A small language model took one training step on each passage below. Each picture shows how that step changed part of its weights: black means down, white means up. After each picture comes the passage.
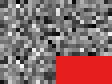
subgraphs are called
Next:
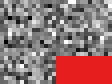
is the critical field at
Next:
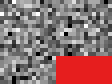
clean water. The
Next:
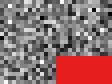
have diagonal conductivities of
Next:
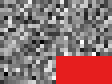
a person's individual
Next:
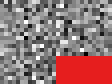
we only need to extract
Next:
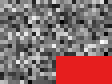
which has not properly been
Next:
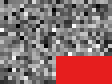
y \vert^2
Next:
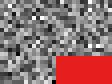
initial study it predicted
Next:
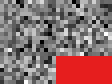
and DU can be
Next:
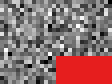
to Nagi et
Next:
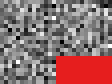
carried by a local theory based
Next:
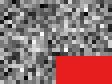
but fate had some other
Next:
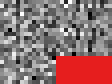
exposure levels, compared
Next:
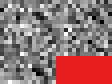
the wet removal
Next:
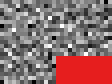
mm, respectively, as
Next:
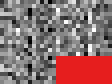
this paper, as they do
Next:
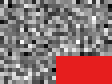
way were found to increase
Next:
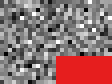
cranes, as well
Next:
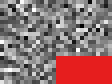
linking the Port of
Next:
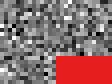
measure brain signals
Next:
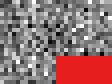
James Hutton
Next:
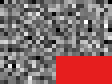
version of the feature matrix
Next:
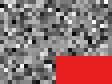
or economic regeneration,
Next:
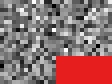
were further analyzed and compared
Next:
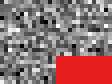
Discussion With this high
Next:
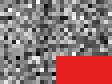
well known that “smart
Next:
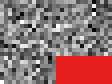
transitions from superfluid
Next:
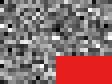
best set of data for the
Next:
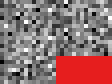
frequency of the external harmonic
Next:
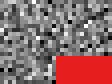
obtained from physical samples, and
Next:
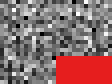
with AO facilities,
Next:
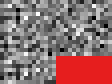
spectra of the 500
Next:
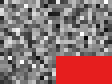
people with the strength of
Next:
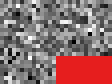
This is a quite
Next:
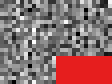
and Jayakanth
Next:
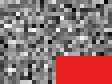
than 2 mm remains the
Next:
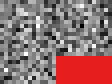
teachers are expected to be
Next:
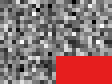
The first row refers
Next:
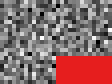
performing students, and each
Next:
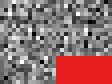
the absence of a
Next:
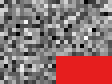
in Prague.
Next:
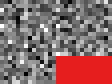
regions of the substrate
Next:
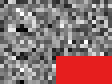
SSRPA model.
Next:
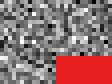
on ethics was
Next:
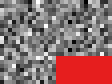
e.g. those with
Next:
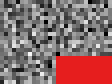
physical and geometrical parameters,
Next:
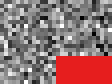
solutions (evaluated at
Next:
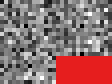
teachers. With the use of
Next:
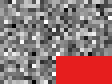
released into the
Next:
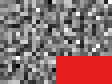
using MATLAB and
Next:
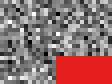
2002). According to
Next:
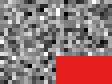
want to know if they
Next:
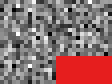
The bibliography search
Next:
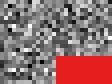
alpha of the current study
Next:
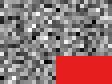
channels for the past
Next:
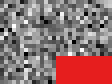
in the lettuce field
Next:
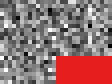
Significant at
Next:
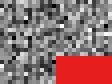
the first Congress
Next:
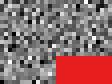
all temperatures and for the
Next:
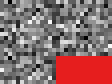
stock in the initial
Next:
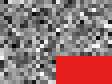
Findings reveal that
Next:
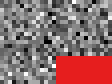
can find that these ideas
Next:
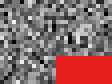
of leakage of thermal
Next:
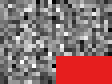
contribution of spatial gradients
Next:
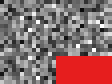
Abstract Aim:
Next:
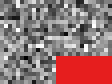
All concentrations are assumed
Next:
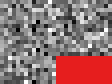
right for the two weaker
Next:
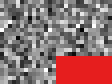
These results are compared with the
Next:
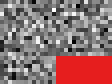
across all the temperature fields.
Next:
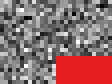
he is in. Thus,
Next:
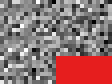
can assure you that this
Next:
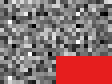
where the two phases
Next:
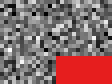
percentage of male and
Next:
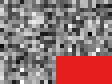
humanity has always had
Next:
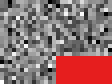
the frequency-domain
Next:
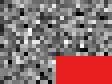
various therapeutic
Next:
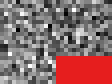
of DC supply
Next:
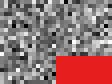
typically have much rounder
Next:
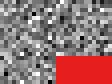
actual impact did not occur
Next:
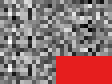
the most suitable small
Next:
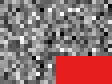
had just been approved,
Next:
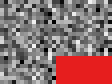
model one can see that the
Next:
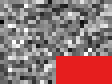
after the pandemic,
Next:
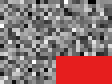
Patna Medical
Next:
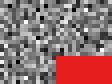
consultation [3].
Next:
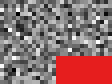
G$ mode is generally
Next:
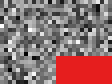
database while existing
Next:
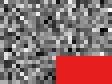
susceptibility effects.
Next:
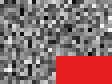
the chronicity of
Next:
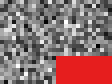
. The infectious
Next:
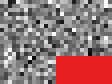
SPace Activities and
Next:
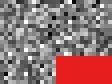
firms have a lower
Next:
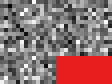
ratio map presented in Figure
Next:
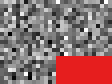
compared with the case of a
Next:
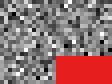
diverges, because one
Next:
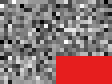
access to the Natural
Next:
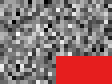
as an external bath.
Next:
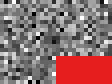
strains $\epsilon =
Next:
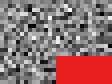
makes it seem as though
